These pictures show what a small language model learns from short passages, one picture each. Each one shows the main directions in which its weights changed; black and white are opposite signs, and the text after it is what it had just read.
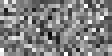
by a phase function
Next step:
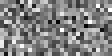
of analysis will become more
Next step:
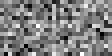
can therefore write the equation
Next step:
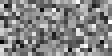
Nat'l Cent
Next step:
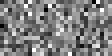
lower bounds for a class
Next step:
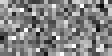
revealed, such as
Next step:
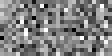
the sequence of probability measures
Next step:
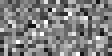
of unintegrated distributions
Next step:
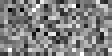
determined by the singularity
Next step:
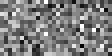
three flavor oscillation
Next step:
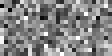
our work to recently
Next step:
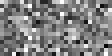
of row $r$
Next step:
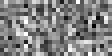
several improvements.
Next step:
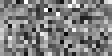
the sub-themes
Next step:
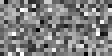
smallest communities may
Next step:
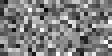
report a weaker
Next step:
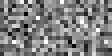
yield some differences.
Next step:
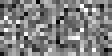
the mass, and also
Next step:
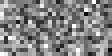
it is a functional morphism
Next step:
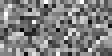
cooling cycle of
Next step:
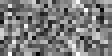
some of our key assumptions
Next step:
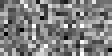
not feasible in our chosen
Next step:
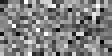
knot $K$ with
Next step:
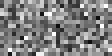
and simulate for a
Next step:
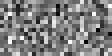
independent relativistic correction, the
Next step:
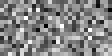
evidence to support this
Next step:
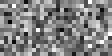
an orthonormal basis
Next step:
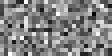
approximation, the Eq.
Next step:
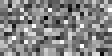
CVs and
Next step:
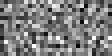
$\theta$ through the
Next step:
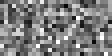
dotted lines represent the
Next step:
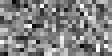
the difference set ${\cal
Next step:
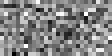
in very good agreement with
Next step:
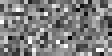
measurement range, equivalent to
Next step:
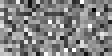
A$ are given by
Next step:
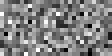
Numerical Conformal
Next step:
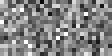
amplitude-based parameters,
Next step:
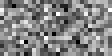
arbitrary permutations in
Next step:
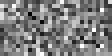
the cone over a
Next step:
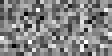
to perturbations that deviate
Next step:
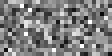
conformal hypercomplex manifolds of
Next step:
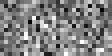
the ST85 calculations is
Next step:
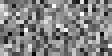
agent-based modeling and
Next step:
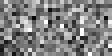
hypersurfaces. In
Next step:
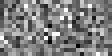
the presence of various
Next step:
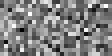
audio) to
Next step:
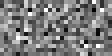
neighborhood homeomorphic to the
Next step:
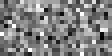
event representations on the
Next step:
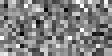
Components such as
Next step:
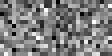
Freedman we
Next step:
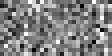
deal with the first
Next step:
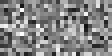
maps of finite singularity
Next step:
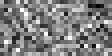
but also has arguments different
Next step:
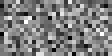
with 1-dimensional singular
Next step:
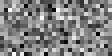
that for values of
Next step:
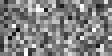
the multilayers on
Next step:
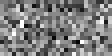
and conventions in place
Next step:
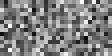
following. **Figure
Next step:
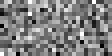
the optimization holds with respect
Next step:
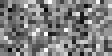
generated by all the elements
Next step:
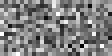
analysis matrix derived from
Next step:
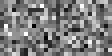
the choice of some effective
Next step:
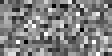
dx_n &
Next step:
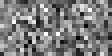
the general case we
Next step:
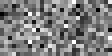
to the Curie
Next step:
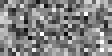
with all vertices of valence
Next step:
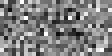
techniques from several research
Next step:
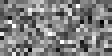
on $X$, defined
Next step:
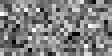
at early stages,
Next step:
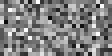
show that the class of
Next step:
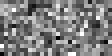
an upper triangular matrix with
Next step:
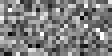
that the method can provide
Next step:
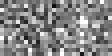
the hole side. The
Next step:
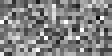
countable signature, and
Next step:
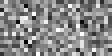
latter ones. The
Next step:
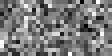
achieved the optimal coupling
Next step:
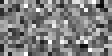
of simple roots such that
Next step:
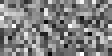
the Ensemble
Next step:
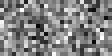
associated functions of the
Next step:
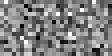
eventually a resonant response
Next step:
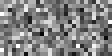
suggest that only one of
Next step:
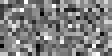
flat, we have that
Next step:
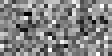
j^* \oplus
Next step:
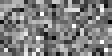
solvable, and the
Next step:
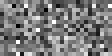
glucose concentration
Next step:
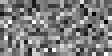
additional nodes (called
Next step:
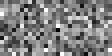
we present results for electron
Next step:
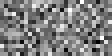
but rather by random
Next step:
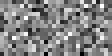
nodes associated with the
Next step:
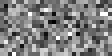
be seen as meromorphic
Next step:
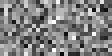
worth remarking that
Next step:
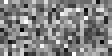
done with general coefficients.
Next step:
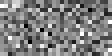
key for the SC
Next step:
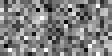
that microscopic calculations indicate that
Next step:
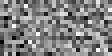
of reciprocal
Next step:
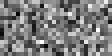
struck by strong
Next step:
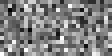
one. However the observation
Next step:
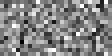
among diverse fields such
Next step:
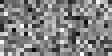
of attraction {\em
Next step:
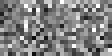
finished the proof of
